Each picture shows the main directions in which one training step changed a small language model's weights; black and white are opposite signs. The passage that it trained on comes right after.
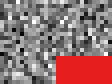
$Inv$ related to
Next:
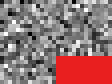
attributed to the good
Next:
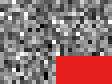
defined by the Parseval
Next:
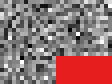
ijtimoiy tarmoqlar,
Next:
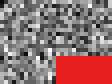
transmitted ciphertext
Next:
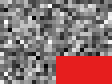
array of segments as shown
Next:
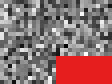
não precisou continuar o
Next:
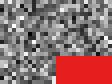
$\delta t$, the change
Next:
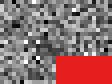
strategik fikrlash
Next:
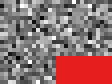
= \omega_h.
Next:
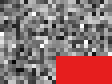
i den moderne
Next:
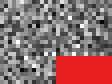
seriousness of the
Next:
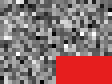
addition, the corresponding transfer functions
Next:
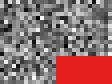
of suitable dimensions. Every
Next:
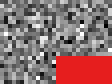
than $5\%$ compared
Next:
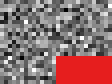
M. South
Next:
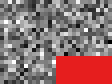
treats the state constraints as
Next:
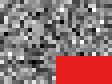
yielded good agreement with the
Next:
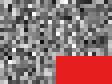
a new gyroscopic
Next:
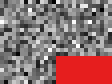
following axioms:
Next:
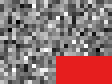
isto é, coção
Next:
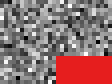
y su impacto en el
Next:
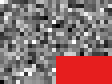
do not differ by integers,
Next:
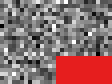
more interested in the qualitative
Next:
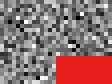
Then $G$ is
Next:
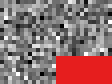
has been classified in
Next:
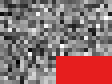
effective temperature for each star.
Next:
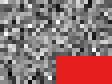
to $\Delta$. If
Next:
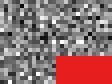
kebutuhan yang
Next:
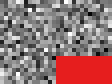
manifold **Definition 1.**
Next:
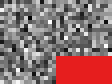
and a collection of smooth
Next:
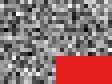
$\begin{pmatrix} 1
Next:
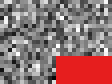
sur de forma ovalada
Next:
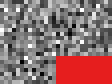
formed by normal subgroups of
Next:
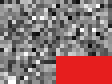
notice that with the range of
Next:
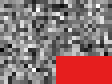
systematically explore exploiting
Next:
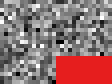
all homogeneous polynomials of degree
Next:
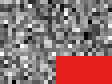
$\times g$ yields the
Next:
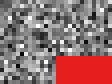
sweep rate dependence of
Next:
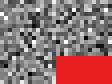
estimates be available, each computed
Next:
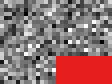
- ⁴ Ebbert
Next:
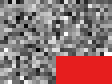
the background. (d)
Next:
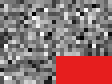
phenomena are among the standard
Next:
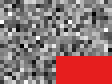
the twin quiver.
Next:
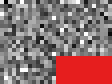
Suppose on the contrary
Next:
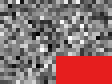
the location of the singularity.
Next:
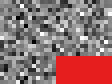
таких сортов,
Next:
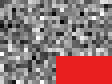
agents. It achieves higher
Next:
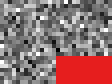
the domain where the eigenfunction
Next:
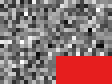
можно достичь
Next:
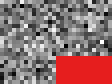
ridge exhibited
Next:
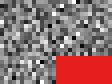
from $t'$ to
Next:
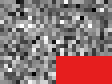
the tensor equivalence as discussed
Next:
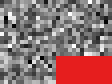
o ensino e
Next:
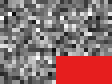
do Ceará.
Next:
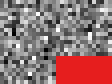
\Re[ \varphi _{
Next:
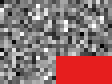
is computed solely with
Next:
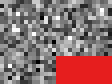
. Wireshark:
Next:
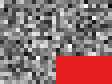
to 36 in steps of 2
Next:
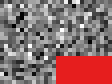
the wavelength meter,
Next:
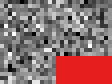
\eqn which leads to
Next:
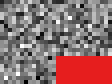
un rempart contre
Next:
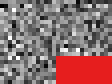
Facility. We
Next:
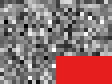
in the current parametrisation
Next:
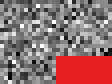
where \begin{eqnarray}
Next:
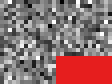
a closed subscheme of the
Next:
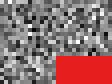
hypersurface with the given
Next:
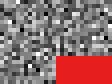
que antecede a
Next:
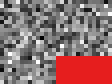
cases. Results shown for
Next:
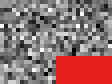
proof is completed according to
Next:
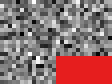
$\mathscr{G}$ es
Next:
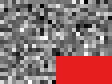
self-energies, as
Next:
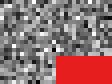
se introdujo la
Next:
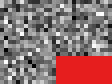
and the HESS results
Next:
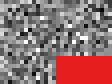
Фанга доир
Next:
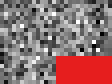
ham pedagogik jarayonda innovatsion
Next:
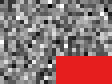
experimental apparatus,
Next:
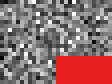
a sufficiently large integer.
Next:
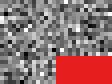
evolution of the quantity
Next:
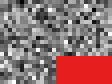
derivations contained at this
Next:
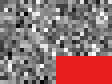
although has second class
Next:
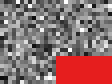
has 42 states and 14
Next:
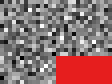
\section*{Related Science
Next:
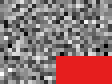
bin ich jetzt
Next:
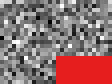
to the thickness of the
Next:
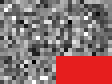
in this map is dominated
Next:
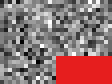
into the control task. The
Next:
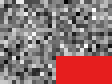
the true BZ of the
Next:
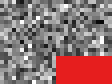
this topic, which we
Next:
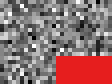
considered as a regulator
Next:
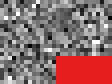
Secundário Escola
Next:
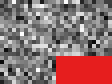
the resurgence of the
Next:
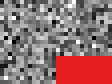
la pubbli- ca
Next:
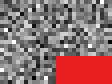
corresponding semigroups. By
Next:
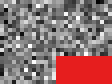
et Mod\'elisation:
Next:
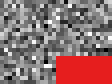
yaratilgan axborot
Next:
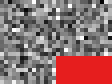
yashab kelmoqda.
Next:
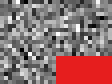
assuring invertibility of
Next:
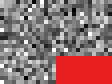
defined on a finite or infinite
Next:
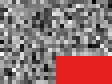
FNO increases significantly with
